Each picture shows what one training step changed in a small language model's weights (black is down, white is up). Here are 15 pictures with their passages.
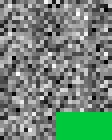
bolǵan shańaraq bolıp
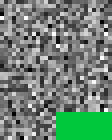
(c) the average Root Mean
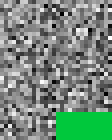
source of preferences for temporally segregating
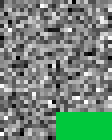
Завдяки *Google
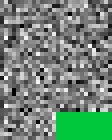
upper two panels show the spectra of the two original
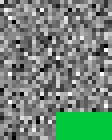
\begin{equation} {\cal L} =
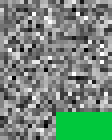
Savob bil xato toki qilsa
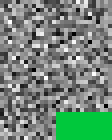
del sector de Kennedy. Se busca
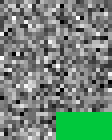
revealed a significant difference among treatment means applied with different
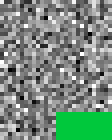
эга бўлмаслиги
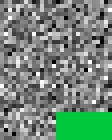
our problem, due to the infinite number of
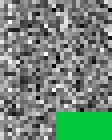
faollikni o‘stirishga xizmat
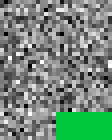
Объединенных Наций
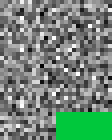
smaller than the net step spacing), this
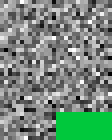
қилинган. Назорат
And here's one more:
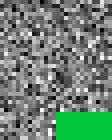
writing Eq.~(\ref{B1}), we have assumed
